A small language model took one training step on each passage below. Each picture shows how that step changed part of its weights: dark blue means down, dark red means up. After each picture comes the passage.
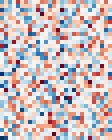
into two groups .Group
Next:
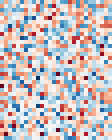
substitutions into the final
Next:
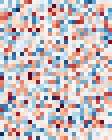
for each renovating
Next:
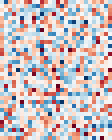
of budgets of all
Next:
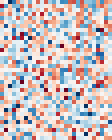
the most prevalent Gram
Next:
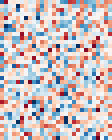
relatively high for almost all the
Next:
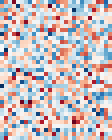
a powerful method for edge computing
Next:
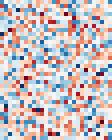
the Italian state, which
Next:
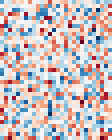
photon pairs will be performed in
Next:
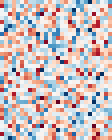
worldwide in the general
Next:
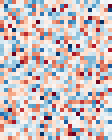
infection. The bladder
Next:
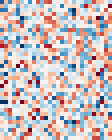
explains how much of variation
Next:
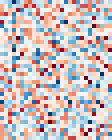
confirm and quantify the
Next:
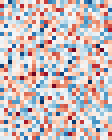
the GIGA plasma.
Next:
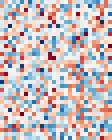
functions that the programme allows and
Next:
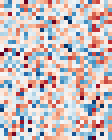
procedures with fish were carried
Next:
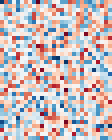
to the missing singular
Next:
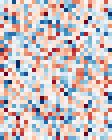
more restricted microbiological
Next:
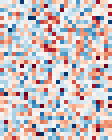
these deficiencies are
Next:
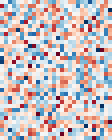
in the spectrum. A key
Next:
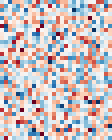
a softmax layer to obtain
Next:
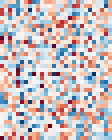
range of those reported in our
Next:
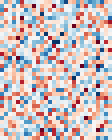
data, \nfrag\
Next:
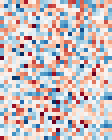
with the order of magnitude increase
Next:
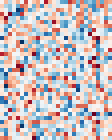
were associated with a decreased
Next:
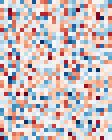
question of whether similar performance can
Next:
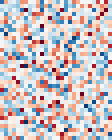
index mismatches at the
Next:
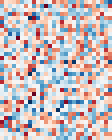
reflected in modifications of the
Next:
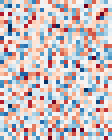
data can be used efficiently depends
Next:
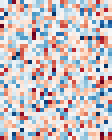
\rangle \leftrightarrow
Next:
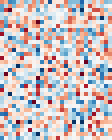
There is also a need to
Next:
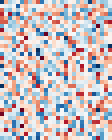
was found to be optimal,
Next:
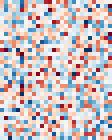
rice. The treatments
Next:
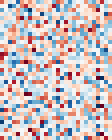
ROI via faster
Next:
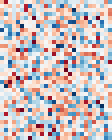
shown on this scale). At
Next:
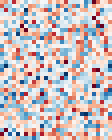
with specific licensing
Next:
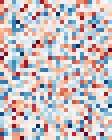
West Nusa
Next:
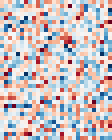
police stations,
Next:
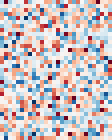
techniques developed and/or widely
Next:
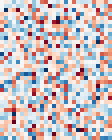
cytokines due to
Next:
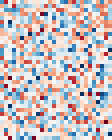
arm—is less likely to
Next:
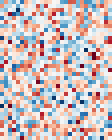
that of dreams,
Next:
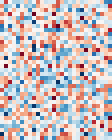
informed consent for
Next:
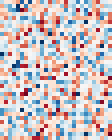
he finds it difficult to
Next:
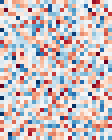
endmember variability can be
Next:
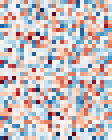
removal through a series of electrical
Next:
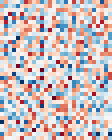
(HEM) has
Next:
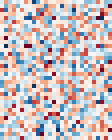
prompting framework to create
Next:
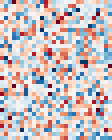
$Z^I \neq
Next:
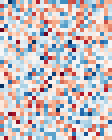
the maximum of the discrete
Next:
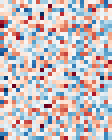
a (biased) seed
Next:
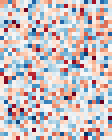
enterprise. According to a
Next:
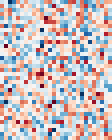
these parameters is the one
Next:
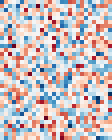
argument that to the past of
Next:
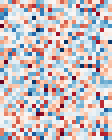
\bibinfo {author}
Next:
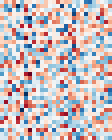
city's role as a
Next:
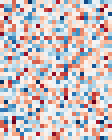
In personalized federated
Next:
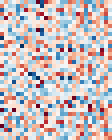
discuss various sources of systematic
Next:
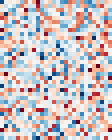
appears to be the entropy
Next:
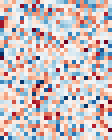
% Allow to include
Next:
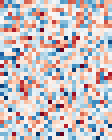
which exceeds almost three times
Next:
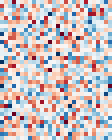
GaAs quantum structures: How
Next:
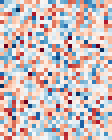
for the reaction were determined using
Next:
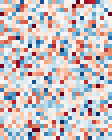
another study, [10]
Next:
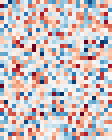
the state-space model and
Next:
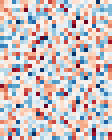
Kamaing. He also
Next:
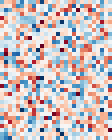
imported hence took longer
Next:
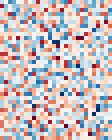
in the fourth catalog
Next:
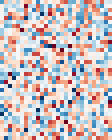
distance, we use an
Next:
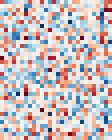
"An artistic image
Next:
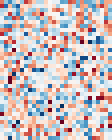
which must be removed by
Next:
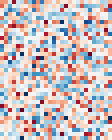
available. Auto Loans
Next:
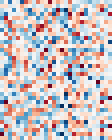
14] A major difference between
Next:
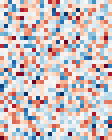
E_{-1} denote the
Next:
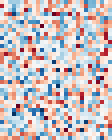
in Karaikal,
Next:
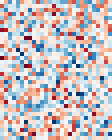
injected into the designs.
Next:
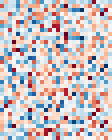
in at least moderate physical
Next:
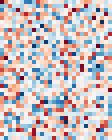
model to be $\nu =
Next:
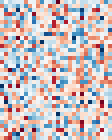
in such a way that the
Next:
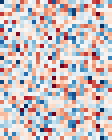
reason, for example chiral
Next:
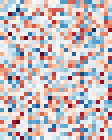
that are available in the
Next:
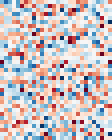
here. Note that with the
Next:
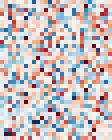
efforts of generations.
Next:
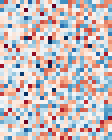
preservation action during carrying
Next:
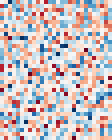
the next decade because of
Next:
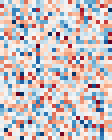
The simulations were carried out with
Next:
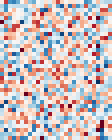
quality and massive training of young
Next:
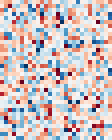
type (Ricardo
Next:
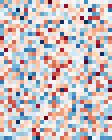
present era. Therefore the
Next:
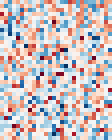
are done in QED
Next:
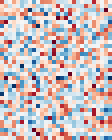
inheriting traditions
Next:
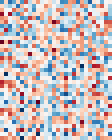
research was carried out during the
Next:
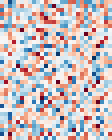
these data, spanning
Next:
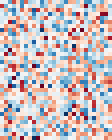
The Theory The objectives of this
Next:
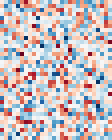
with the color flux tube
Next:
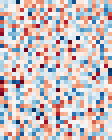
A- and W-type
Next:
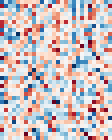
as a function of temperature for
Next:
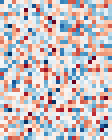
suppression factors are automatically provided
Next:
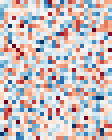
activities; (c)
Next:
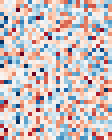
TFS - Open source /
